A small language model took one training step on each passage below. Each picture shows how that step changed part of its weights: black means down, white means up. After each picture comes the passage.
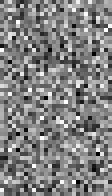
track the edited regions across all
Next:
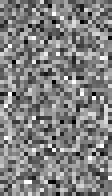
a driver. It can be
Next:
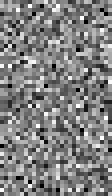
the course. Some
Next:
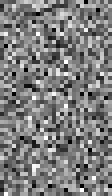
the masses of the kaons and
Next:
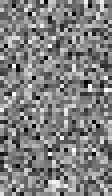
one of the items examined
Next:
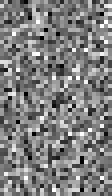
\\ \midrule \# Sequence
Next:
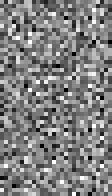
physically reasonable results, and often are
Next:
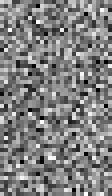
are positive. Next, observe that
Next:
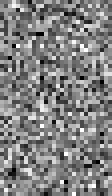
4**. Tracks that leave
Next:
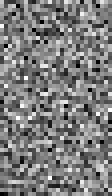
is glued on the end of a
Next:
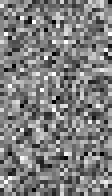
scale length of 800 pc or a
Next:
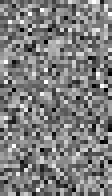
method after each iteration and the node
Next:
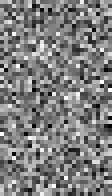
300\,pJ. Generated
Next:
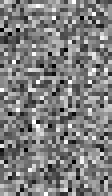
\label{defsbeta} \beta
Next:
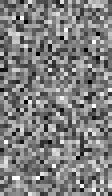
dynamical fluctuations in time domain may be both of
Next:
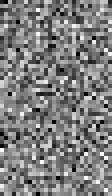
a modular framework for automated
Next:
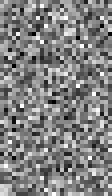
slope, and the vertical lines in
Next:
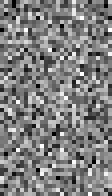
more effectively to variations in
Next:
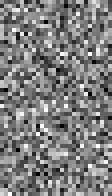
developing countries with large population
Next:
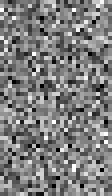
inelasticities $\eta_J$
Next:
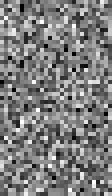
previously proposed single autoencoder
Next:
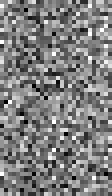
is responsible for managing and
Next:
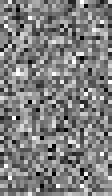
the core of the string (except for
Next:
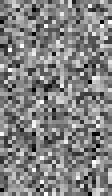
show in Fig.~\ref{Fig1}
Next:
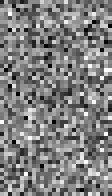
context-dependent. Behavioral
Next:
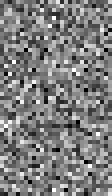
angular coverage is up to 300
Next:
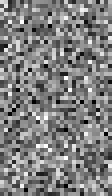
is the five-dimensional gravity action with
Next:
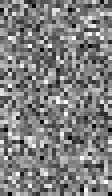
the MRI. The result was well
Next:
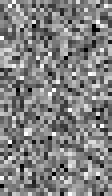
significant aspect that profoundly
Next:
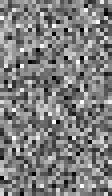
ejection rates for the same outburst
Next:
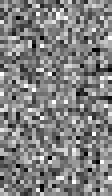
The RF gun parameters. |
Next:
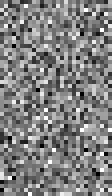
a random-field Ising model with the
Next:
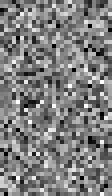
Wang\*, Mazhar
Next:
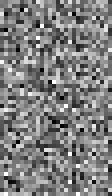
articles offer automated
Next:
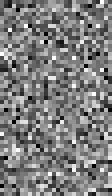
with a Gaussian function is used to fit the
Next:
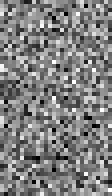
the excitation signals $r(t)$
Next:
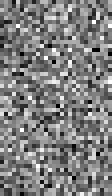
established framework is Basic
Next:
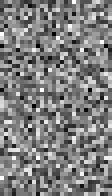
average surface star formation rates are sufficient to
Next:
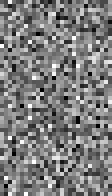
parameter, which has been matched with
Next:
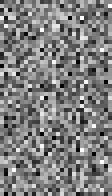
in multi-user SM systems to
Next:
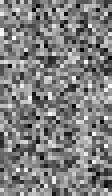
{Brax}, \citenamefont
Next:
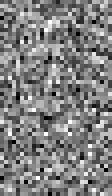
Di Marcantonio P.,
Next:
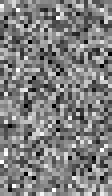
brute-force angle search.
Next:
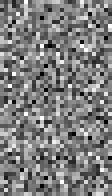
from any source to any destination
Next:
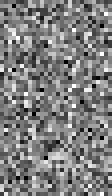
Z_U, \quad \delta
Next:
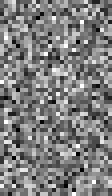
layout used for the processing of
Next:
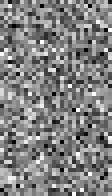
reproduce some given correlation. The aim
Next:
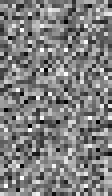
of the NRQCD formalism
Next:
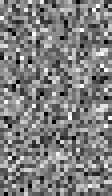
as SIM (Space
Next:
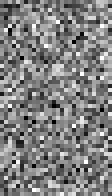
high-inflation period. A few
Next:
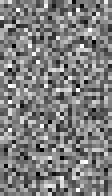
autor controlo total
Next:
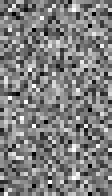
we show that for some values of
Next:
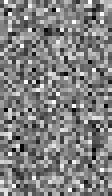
us check some interesting consequences of
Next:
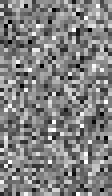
far-fetched and is still
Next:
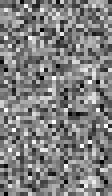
forest products or carbon in
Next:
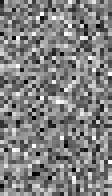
the paper~\cite{p}. It is
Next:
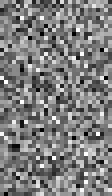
boundary conditions $c(s\rightarrow
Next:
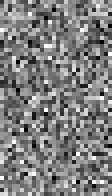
expected utility of betting. De
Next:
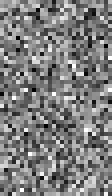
similar scale. On the contrary,
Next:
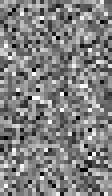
m_{c}$. We consider a flat model
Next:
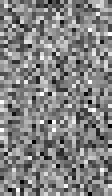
This provides incidentally a proof
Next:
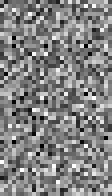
this identity simply follows on general
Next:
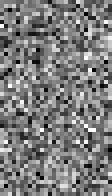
without consulting the gateway;
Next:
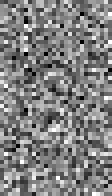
V M, Haines E M,
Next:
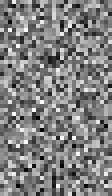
{journal} {\bibinfo {journal}
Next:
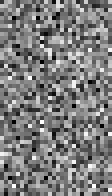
At the left side of the graph,
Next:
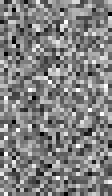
CONCEPTS •
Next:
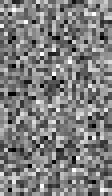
\cite{trans1} that the
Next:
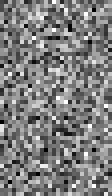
distinguishing the neutrinos associated
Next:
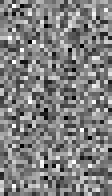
illumination wavelength. We also compare the
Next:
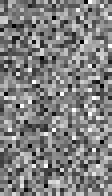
strong coupling $ g\rightarrow\infty $
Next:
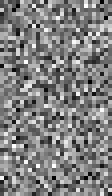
fields to bend the beam in a
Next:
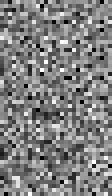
exist that can perform universal computation
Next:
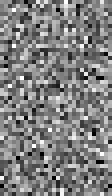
the full numeric result, beginning
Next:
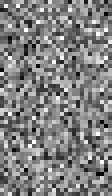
the Lovell observations, we obtained
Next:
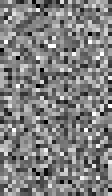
is based on the fact that the critical
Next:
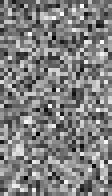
the local and nonlocal collision term
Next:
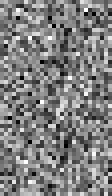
impactful in this regard; see,
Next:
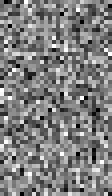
loss between content features and the feature maps
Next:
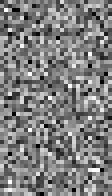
outside the scope of this paper.
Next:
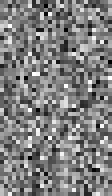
performed with the test set data with on
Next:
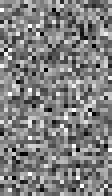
on the input edge. Following this
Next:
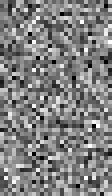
the EPG model is an approximate
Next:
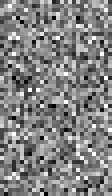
The above factors result in a high demand
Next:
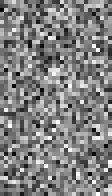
Though this work assumes a 2D
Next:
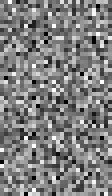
of a dynamical system. In simplex
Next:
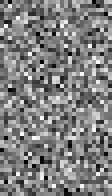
proficiency, and (2)
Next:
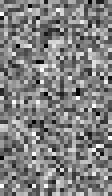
However, they do not involve the matter
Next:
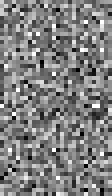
Bjorken $x$ region up
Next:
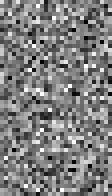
In the right bottom panel we plot $\langle
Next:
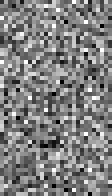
$j_0$ by insertion
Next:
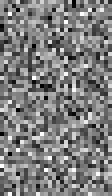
in the first or second half of the
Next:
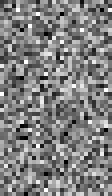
SeaQuest. In this
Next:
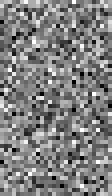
1. \CP{} The calculation of
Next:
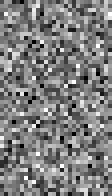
\thanks{% Email:
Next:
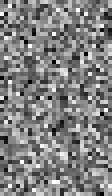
discriminate between flat,
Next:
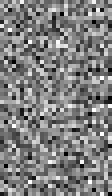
the DMRG bond dimension and
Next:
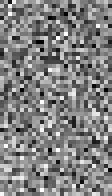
hybridization that presents a
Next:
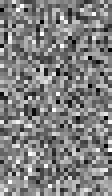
4.2 K. The arrows
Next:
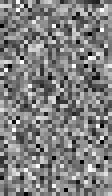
gate is desired to be
